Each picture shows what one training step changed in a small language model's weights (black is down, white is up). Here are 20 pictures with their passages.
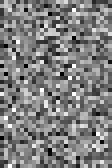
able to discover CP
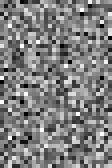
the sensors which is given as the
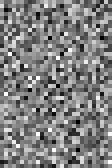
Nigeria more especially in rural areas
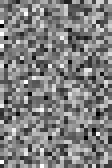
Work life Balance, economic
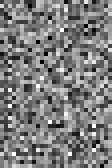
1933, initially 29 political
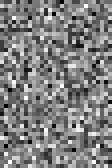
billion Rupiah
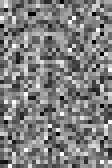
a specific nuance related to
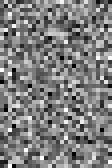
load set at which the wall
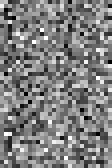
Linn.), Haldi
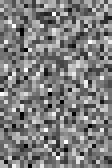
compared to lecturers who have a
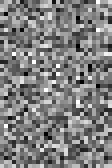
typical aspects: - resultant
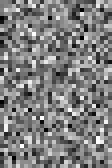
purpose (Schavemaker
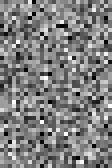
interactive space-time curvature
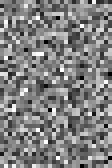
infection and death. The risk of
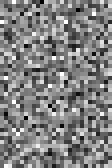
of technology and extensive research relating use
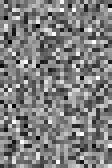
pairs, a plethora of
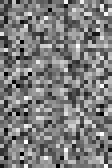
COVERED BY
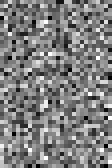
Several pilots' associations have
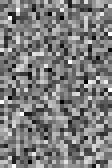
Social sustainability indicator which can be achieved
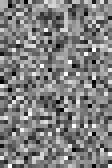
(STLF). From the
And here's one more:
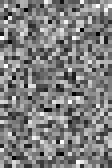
optoelectronic devices,
